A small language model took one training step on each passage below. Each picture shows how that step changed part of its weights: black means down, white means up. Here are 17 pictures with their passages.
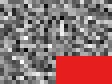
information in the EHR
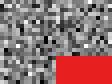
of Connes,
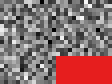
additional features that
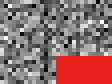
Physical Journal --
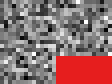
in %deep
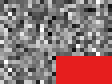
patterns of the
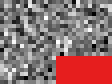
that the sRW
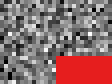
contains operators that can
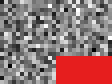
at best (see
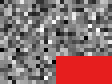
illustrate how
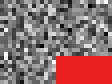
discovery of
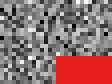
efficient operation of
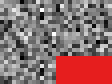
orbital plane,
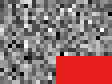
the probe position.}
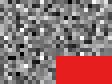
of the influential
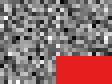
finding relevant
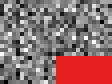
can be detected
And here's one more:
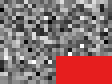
main statements about density and
